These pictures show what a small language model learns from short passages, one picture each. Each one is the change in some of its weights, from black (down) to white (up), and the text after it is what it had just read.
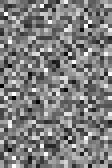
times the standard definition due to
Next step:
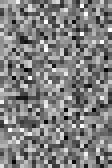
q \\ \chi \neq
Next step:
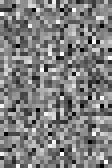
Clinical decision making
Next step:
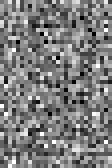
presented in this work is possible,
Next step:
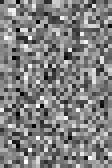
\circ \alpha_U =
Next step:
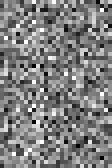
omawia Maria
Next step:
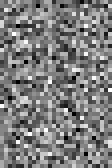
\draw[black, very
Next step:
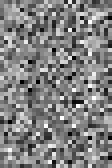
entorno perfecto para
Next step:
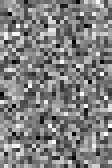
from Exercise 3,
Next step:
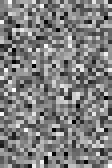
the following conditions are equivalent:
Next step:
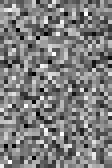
given by \[ \nu_i
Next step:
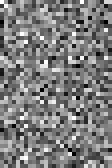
of grounded double points with
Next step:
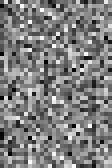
is dedicated to proving
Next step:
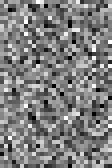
approach. Bugungi
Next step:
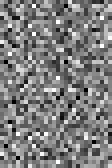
power flow in distribution systems with
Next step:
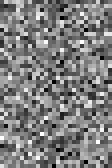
for a general material curve increases
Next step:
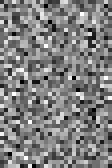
this case, under the correspondence
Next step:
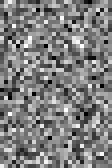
to write \begin{equation*}
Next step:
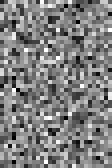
0\right) \text{
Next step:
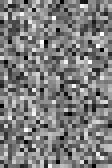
creeze o identitate
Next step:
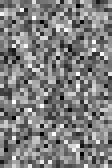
consists of objects $a$,
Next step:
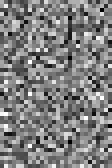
fi formulați în
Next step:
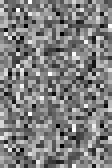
ushbu sohada
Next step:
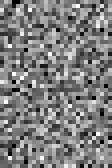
ego toma conhecimento dos
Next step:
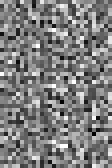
Олимов Б.К.,
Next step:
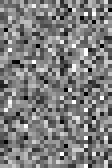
state an Euler-Hopf type
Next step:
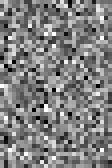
ёшда – 35 ва
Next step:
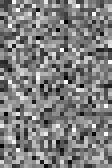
that again in very particular cases,
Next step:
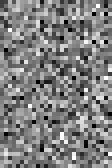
Issue 1, May
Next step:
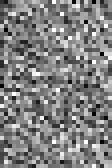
for the HOMFLY polynomials
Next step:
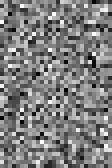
play no role in this
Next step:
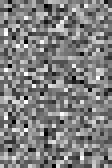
Me parece sumamente
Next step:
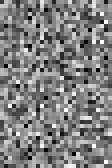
financière). Le nombre
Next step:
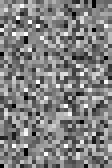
Let $p$ be a
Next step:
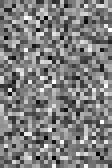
barycentric coordinates for each
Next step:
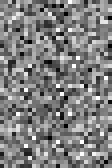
surge, também, a
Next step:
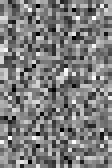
stochastic pendulum} A
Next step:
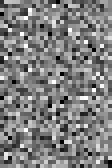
separately (as above,
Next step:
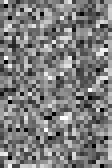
ekotizimini rivojlantirishning nazariy
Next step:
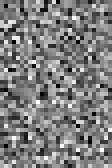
whose main function is to show the
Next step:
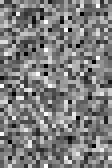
bajarish uchun zarur
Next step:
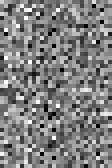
meilleure conception des
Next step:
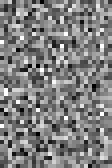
denoted by $\bn$ and
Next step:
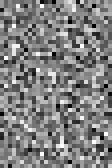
when $\lambda<4$. Let
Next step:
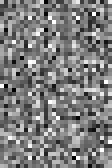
kind of gluing is also
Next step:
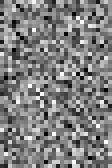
\) of the form \(
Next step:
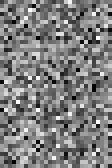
By use induction on $k$
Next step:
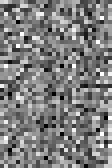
so until it reaches
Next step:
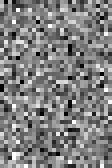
que se torna evidente que
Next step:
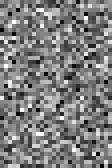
collect the next measurement
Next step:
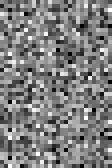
objetos de aprendizagem para o
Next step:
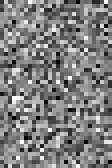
real boundary of seismic
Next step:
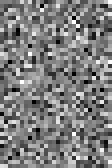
from the monitoring of
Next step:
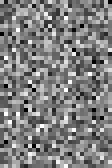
свойств самих
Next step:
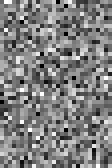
background, Weyl
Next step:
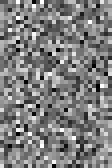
other words, we need to find
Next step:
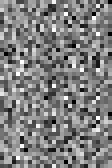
barreiras de adesão
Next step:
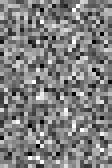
orificios de salida de
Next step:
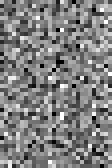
O'zbekistonning havo
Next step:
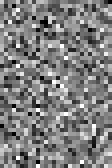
we let $M_2$
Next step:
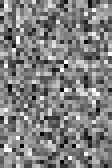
do poder soberano.
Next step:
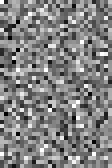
gener og åpne
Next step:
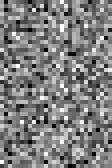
the original one and therefore have
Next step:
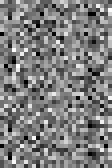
olib, ichki talabni
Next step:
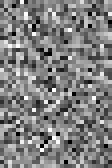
we merge these two points of
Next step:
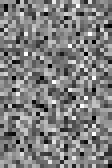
$P_i$ represents
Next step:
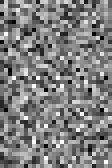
a $k$-variety
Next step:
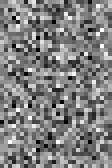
cancellation law and let
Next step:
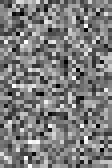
in time by solving the following system
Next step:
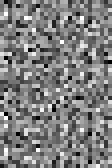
T.)* Misoldagi
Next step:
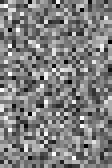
\frac{\partial H}{
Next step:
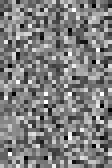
provincial para concretar los
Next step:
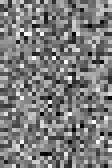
lisse. Via la
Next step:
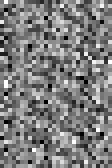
applying it until not possible defines
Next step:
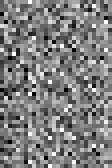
way to define a topology on
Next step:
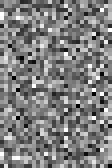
electorado y eso es
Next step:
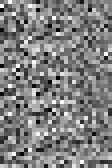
proof observe that we can get
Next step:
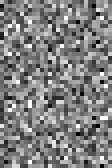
В отечественных
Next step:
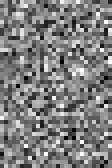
no indígenas, a
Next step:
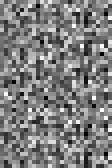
ПОЛИВА И
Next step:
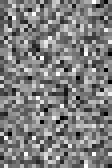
in these two integrals are
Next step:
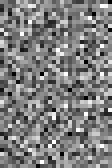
Estetik madaniyat hamma
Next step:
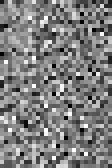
$\mu, \nu$ satisfy
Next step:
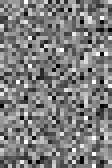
topologies for networked
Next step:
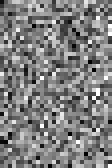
group $\fin{W}$
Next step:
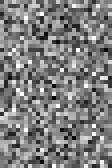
which has order $54$.
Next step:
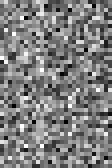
reversed. Our final result
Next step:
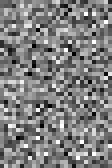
obtained from a type $A$
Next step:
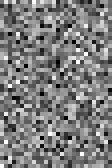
Banach space. We show that
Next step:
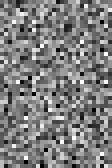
o próprio status
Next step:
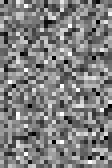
ташкил этиб,
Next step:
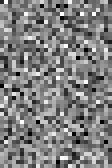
the state space $X.$ Let
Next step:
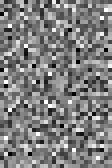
stillik quramı
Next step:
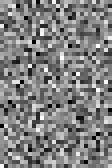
à última sessão
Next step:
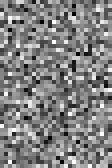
{\large M.D.
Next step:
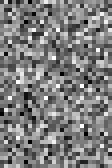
articulações e ações
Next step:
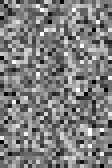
additional numerical experiments for Sections
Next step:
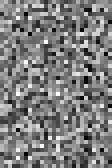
va qayta ishlangan
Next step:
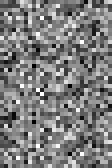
related to the topic of the
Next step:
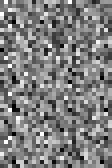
оперативного устранения
